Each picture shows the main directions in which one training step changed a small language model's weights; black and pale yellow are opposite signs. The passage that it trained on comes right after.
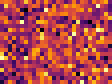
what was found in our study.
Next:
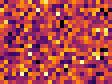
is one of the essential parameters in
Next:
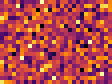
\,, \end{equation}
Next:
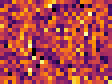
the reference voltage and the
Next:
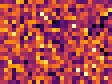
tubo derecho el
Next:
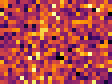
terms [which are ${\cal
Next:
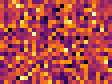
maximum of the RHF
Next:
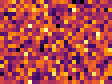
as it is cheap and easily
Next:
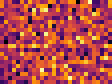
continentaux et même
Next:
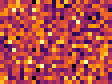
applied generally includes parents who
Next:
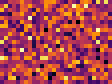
of the sample. Note,
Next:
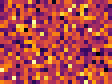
moral begitu besar
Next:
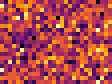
game with six players.
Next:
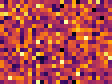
included in the game have been
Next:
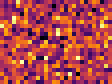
other pathogens such as
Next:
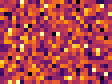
interpreted as distortions or
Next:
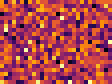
measured at (at most)
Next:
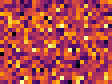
of significance. Eighty six
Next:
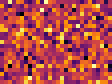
SPVC itself. Also for
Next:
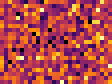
foreign investments, modern technologies
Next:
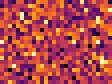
normalize the amplitudes by
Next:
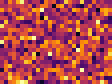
INTERESTS Authors have
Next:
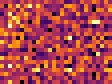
station, we adopt the following
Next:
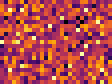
developed through these initiatives are still
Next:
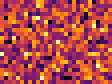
references therein) and the
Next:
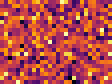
dengan baik dan sampai
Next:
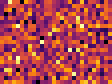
deposition only a small fraction of
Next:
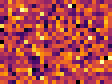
important aspects of cooperation. They
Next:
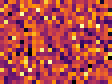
for an isolated system it
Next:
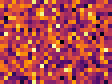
qo‘lidan qimiz
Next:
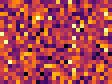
в суспільстві
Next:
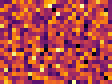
the method which has been followed does
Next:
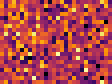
magnetic field and scalar potential. We
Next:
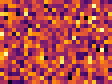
outer (initial) and
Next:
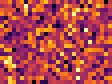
focuses on negative side effects that
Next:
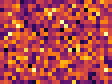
In this chapter, the model using
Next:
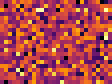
ACC molecules as a
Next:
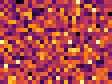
acest articol, se
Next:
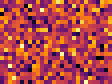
Given the dielectric
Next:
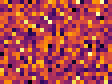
34. Politica
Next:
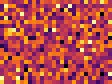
bounding box coverage,
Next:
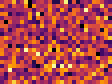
Abrimos nesse
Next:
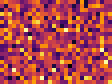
of the methodological approach are that
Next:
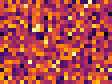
output map will highlight populated areas
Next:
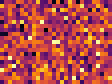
$\Delta S$ is the von
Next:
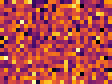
a single field ${\cal Q}$,
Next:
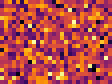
javob beradigan,
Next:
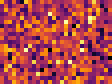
влади, така
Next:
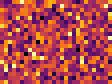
the desired high surface hardness
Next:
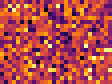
thinking, problem-based
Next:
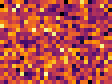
' k_2 ' over the
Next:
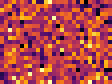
to the Ising chain with
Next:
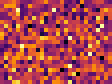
things going on while
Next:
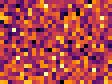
qilinsa, nima
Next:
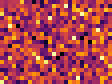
identité personnelle.
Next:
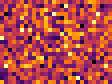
eye view of LIGO
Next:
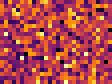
are far below those within the
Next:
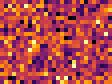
allowing the estimate of the
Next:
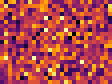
used for sound event detection.
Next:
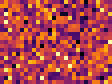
gluons. To this aim
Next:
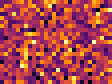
the light cylinder (as
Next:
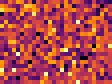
and promoting public support for issues
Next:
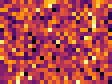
the current study are not publicly
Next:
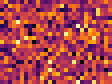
with the further possibility that patterns may
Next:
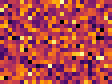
of fast food. Regarding
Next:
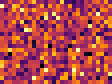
реализации и сокращения
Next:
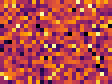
tolasi ham ko'p
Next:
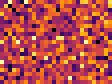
- Now customers are also
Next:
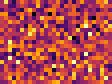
ethanolic hemp
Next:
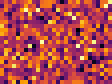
the polarizations as follows
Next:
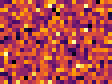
the most interesting species are:
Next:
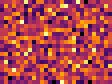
Development Foundation under the
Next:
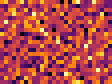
nós, mas também representa
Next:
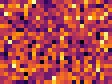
pour arriver à 4,
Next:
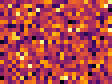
the Lattice Boltzmann
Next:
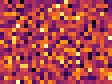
existing work can be appraised
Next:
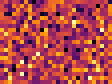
particularly in image analysis for lung
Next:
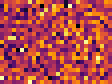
whether it might be an online or
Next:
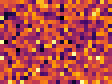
qo'llanilmaydi va
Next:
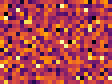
amal qilinishi zarur
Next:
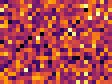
of half of the observations to produce
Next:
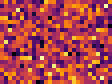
способствует созданию
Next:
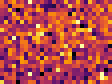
set at 125 nm. When
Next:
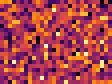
the pathogen load and the
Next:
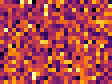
part of the venture.
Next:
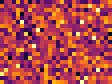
Big Bang cosmology.
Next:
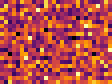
in the description of the exit
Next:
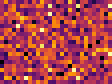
eliw jasqa
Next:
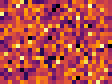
right two plots}), leading to
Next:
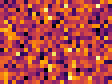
processors view the same physical network
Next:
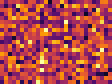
series, which is the summation
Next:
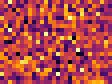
factual accuracy. They must also
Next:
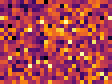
importance - links with literature} It
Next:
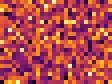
are the shear and bulk
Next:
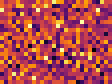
Serang Gambar
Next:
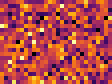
of the model in Figure 2a
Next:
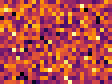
Based on rheological properties
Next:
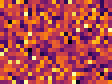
lo que es una verdad
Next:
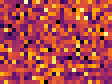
last thing that would come to
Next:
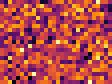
necessary services. Table 2.
